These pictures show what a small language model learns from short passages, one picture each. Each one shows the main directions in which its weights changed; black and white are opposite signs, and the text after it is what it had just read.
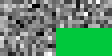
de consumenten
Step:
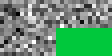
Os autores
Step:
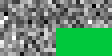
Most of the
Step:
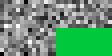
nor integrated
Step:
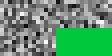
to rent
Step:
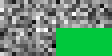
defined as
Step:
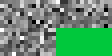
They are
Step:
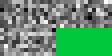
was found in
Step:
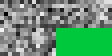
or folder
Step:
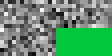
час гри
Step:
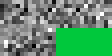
and individuals
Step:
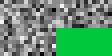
apresentados em
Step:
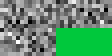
was aimed
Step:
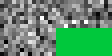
for C. The
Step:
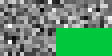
часто в
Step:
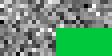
Die im
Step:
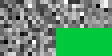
D FF
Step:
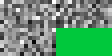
movement of the
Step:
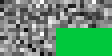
a numerical
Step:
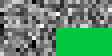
that exploits
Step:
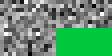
operative time in
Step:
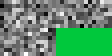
thin films
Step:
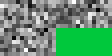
is studied.
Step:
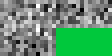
and refining a
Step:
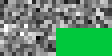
to a being
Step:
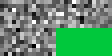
the interview
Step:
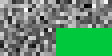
overview of
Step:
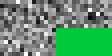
is shown
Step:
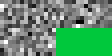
of South
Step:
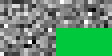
o campo
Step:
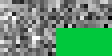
approaches require
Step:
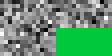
5. Her
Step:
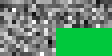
the students have
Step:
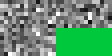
pouch and
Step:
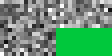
por el autor
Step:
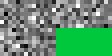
Process This
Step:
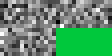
in length
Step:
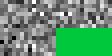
shown that such
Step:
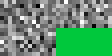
Part 1 of
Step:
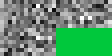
study indicate that
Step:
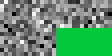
willing to
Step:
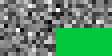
Fold change
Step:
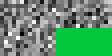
effective in
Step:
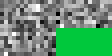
e Parigi
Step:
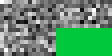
drift and
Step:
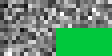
innovations and
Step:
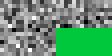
with texts
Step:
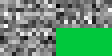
Union and are
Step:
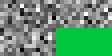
The experimental
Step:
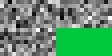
items were
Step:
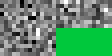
ai dati
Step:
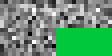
yetgan va
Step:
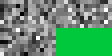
and access to
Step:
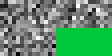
required in
